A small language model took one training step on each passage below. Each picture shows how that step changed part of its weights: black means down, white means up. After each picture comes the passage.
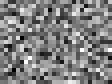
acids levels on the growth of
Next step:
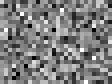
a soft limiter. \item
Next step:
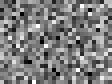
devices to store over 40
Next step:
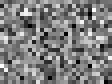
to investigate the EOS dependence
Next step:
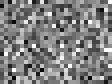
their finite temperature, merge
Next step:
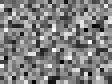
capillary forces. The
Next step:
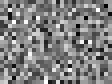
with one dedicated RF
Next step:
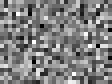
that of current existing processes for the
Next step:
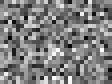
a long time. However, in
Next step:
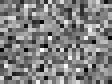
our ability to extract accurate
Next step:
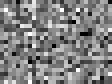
product initial states give equal or better
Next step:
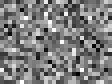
AVE should be greater than
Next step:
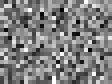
were almost daily in
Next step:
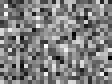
more strongly related to the
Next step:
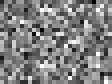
Results for F502N
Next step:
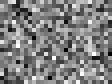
when the vacuum is
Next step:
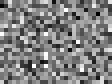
competition, the algorithm
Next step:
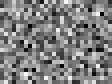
and pulsars. The authors also
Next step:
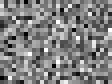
is to regulate $y =
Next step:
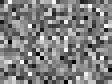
momentum $\hbar$. For a
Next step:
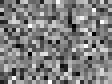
sand for use in another
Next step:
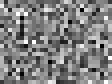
of the read text. Students
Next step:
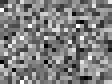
[3]. Finally, we
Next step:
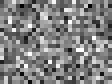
as shown in Fig. 4.
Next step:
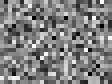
were procured from
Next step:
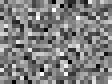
bodies need to take the
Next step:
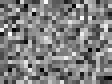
the metal. Now we
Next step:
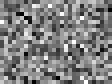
determined the characteristics and synthesized
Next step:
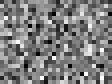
the Lebesque
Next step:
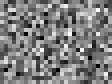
where $p(T)$ is
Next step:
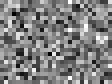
was performed on the 240 min
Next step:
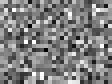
of multiplexer and the
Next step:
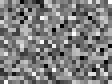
wavelength value. In addition, the
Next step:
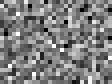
expressed by saying that the
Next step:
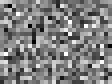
beneficial to evaluate the
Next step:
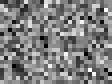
or (3) mentally
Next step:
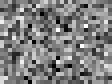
adopt the stellar population synthesis
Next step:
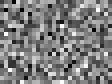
\end{eqnarray} This means
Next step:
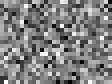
a funtion of the
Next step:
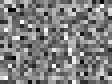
be consistent with observational constraints.
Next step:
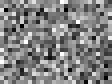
is clear that the radion peak
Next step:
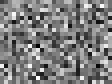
high and sufficient for system performance,
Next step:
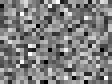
complementarity with the other
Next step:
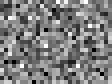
check bits with the
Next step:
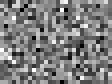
to point out that our method is
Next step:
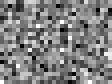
region of the Galaxy in
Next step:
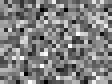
a welcome provision
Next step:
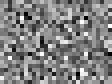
a given meson from the
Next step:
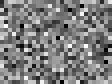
pole is pointed towards the
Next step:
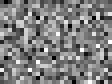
a forma como as
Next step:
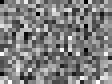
tools for simulation—they are
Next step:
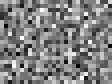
organic substrate sources for
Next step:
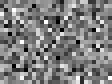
Occupations 8.61
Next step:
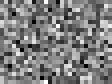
one finds the appropriate initial
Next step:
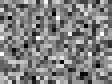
out to be a superposition
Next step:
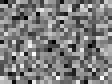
signal was computed over 40 s
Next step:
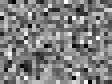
terms of the $s$-wave
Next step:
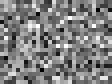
variables}\\ The model includes
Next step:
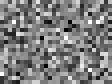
the cause of the third
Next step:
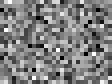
and respondents completed questions and
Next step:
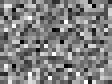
there are $2F$ such
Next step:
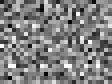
in the current discourse.
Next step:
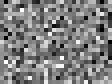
use of human data poses significant
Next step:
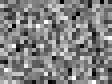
according to the norms of
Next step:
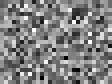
for analyzing the risk factors for
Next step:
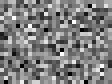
dependence is unimportant
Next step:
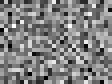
or program slice) for
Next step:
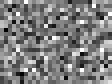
(as of June
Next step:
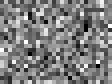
generator conserves live
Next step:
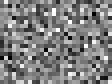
information *Communications
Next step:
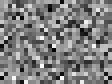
syndrome. Procedure
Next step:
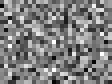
place, by total numbers
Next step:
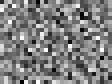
multipliers we can
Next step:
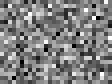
University of Colorado,
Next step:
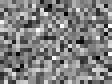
y , and z . But
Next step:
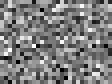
equation, including a noise term.
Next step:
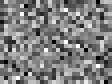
an effect) - Hardly
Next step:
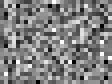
articles addressing the
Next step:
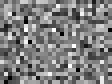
time, with respect to the input
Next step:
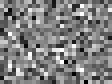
has gone into the detection of
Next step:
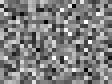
to separate intercept and random
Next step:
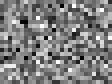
should fill the questionnaire
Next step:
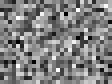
graphene films on
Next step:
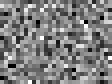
series in $\alpha'$
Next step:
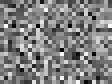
collective results presented here highlight
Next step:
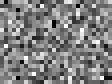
daily activities. In
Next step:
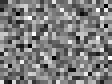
field. Both expressions
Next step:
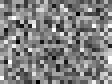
random noise vectors used to provide
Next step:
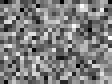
their success is the availability of
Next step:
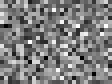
true coverages that are
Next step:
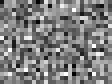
developed by structuralism, according
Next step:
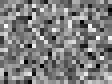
depends on the magnetic field. At
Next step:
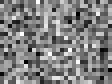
are developing different approaches to work
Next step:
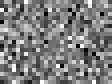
B$ to one whose
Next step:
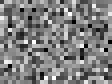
of the disk causes a
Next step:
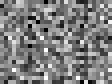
useful discussions. The authors
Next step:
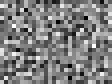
society and evoked by
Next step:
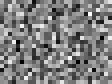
for biomechanical simulation according
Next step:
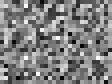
county in india in
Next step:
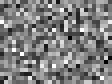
This would not be unexpected
